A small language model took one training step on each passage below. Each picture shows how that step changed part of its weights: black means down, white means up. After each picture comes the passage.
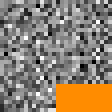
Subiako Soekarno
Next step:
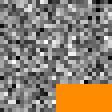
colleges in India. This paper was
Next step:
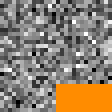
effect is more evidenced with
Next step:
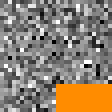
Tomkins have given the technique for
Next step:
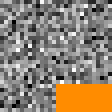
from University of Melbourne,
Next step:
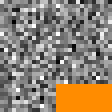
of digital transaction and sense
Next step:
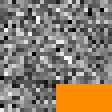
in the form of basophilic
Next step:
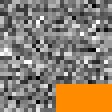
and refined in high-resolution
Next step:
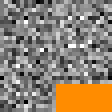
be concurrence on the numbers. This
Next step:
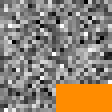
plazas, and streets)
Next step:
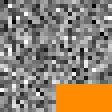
disrupted by the rest of the
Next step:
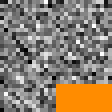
{q_iq_m \over
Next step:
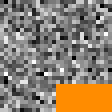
from a large corpus to develop
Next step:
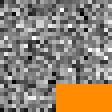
$\psi_-$ can then be
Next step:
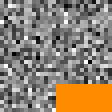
had a lurking presence throughout
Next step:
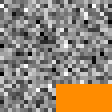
had COPD more than 3 years
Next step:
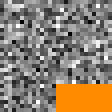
(solid red and blue lines) are
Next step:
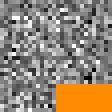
system is authentication of data.
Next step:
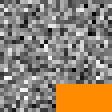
nucleus to be determined with a variational
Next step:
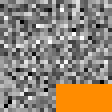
outside of integrals and/or not
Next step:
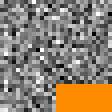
Internet and IoT devices
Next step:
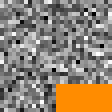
situations occurs when $\vec k =
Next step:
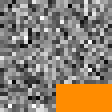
$$\Delta\alpha_{max} =
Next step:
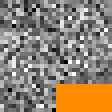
be achieved by ice deformation.
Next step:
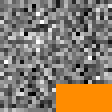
a contradiction. It follows that
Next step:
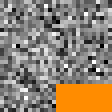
collision kernel to be given
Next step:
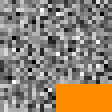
(FWHM) of the
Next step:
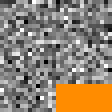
local consumption but also for supply to
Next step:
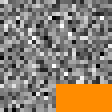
interventions in patients with knee
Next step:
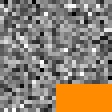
rule out an absorption feature in the K
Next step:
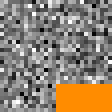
each smaller signal contains 178 data points
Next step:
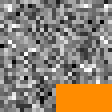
density, the diagonal of the
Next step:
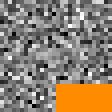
turbulent but transforming world of human
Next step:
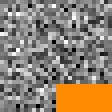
than education) - creating a
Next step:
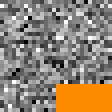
time for the resonant cavity
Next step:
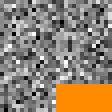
vitamin group and 13 in the
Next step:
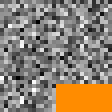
social support, in turn, increasing their
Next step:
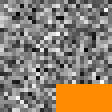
other languages, it is
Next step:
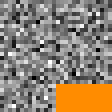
entire population, or a representative
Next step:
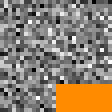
due to lack of employment and business
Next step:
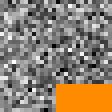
terms of materials science. 10 different
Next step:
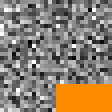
inner}$ and (b)
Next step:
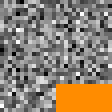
of week electric fields ${\cal
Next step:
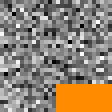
seed for neutron captures. Further
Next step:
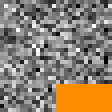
it is necessary to repeat the described
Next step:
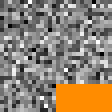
function of effective training compute, then
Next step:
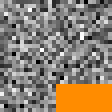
more severe tumors.
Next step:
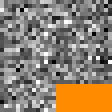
* \text{weight}) +
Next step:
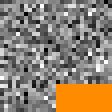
experiments were conducted to (1) assess the
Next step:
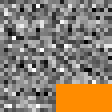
simulation. As Kelvin waves
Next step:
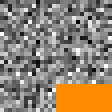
constitution does not just cover key
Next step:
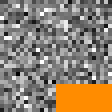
and Yukawa interactions; however,
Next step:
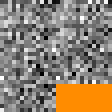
Obtain the median of
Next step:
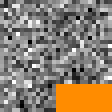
properties of some proper matrices describing the
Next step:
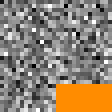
worst level are better to do, because
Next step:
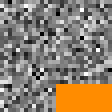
and, finally, 0.2%
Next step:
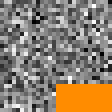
“English” words to
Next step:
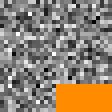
from Nezhat, in which the
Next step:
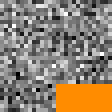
corresponds to the spherically symmetric
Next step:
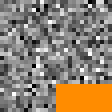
the dump files of the
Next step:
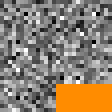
is highlighted that the accuracy related to
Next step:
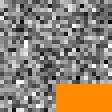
% The calculation of accurate optical absorption spectra
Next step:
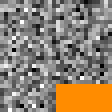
shows the average e-bubble
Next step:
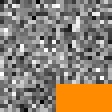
function of $n$, independent of the details
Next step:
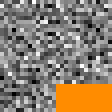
power problem [3-6], however to
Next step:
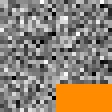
expected to reach US\$ 15
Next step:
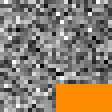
MPA therapy method
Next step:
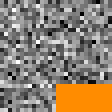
is shown that the spin-orbit coupling
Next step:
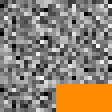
computational speedups and superior
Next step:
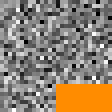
The line profiles present a composite structure
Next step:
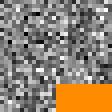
to a bulk density of
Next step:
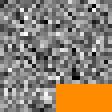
exclusion, impacting their sexual
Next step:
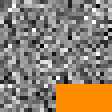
I or type II. Instead,
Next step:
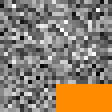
the boundary conditions at the ends of the
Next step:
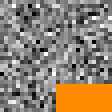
so another repulsion force is needed,
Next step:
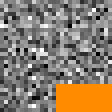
vertices $u$ and $v$
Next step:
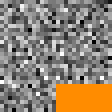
idea of the sweep of the
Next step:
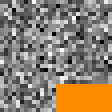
Methods This qualitative study
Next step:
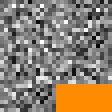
the effect of the parameters of the
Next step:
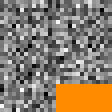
the consumers and producers.
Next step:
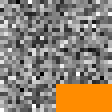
the lowest among all methods,
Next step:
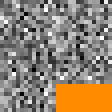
banks and Private
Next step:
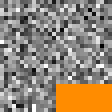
Results are shown in Figure 7. Figure
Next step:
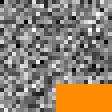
the ethic that wealth must
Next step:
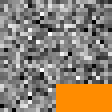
desired, and the study resources. There
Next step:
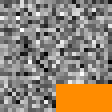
characterized by a high sensitivity to
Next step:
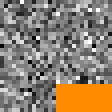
correspond to the inter-chain
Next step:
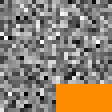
according to underlying physical properties, rather than
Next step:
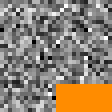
subject of p satisfies p). We
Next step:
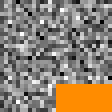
a unique scientific dataset,
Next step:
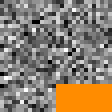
Municipality, or
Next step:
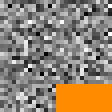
student achievement on mathematics
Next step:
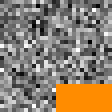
flux-tunable qubits are
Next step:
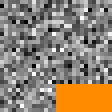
pairs of opposite arcs,
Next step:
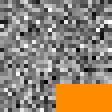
hybrid primitive/implicit
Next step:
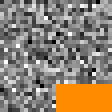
is that learning residuals regarding
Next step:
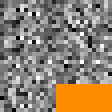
creating opportune confined
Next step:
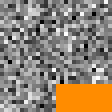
together with melted iron and
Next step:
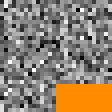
carotid arteries were
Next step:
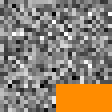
protest during the pandemic confirmed
